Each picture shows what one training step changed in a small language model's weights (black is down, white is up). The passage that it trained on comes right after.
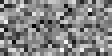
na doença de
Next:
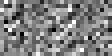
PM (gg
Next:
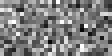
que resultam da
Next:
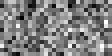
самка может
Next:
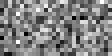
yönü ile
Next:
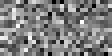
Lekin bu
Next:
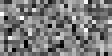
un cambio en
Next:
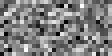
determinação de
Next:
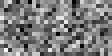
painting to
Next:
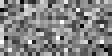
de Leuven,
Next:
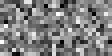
ser parte de la
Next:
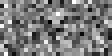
- Realizar
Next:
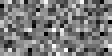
visualizar los
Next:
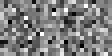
tipo minas
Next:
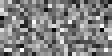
faoliyati bola
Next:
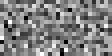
methods of
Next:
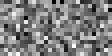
saat mereka
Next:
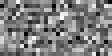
developed for
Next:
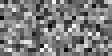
indicador usado
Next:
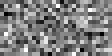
Mal ist es
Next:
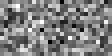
mais amplo de
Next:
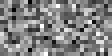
o governo
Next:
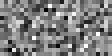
of patients
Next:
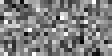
significativa el
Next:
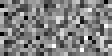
Howard to
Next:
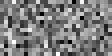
und dadurch
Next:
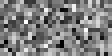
un modello di
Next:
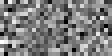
actualization of
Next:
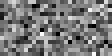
predição de
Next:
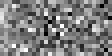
Scopus y
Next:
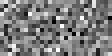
excavations and
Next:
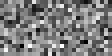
sari hanya
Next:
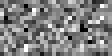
da construção do
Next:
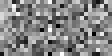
qualidade dos seus
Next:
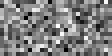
examine the
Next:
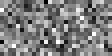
nashr chop
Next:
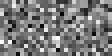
tanta influencia
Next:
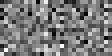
se subraya la
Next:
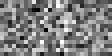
muammolari va
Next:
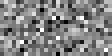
uma frequência
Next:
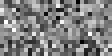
masa ini,
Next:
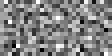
High Low
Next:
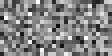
representatividade e
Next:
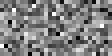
de novas
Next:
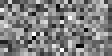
ya'ni har
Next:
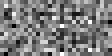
e internacionais
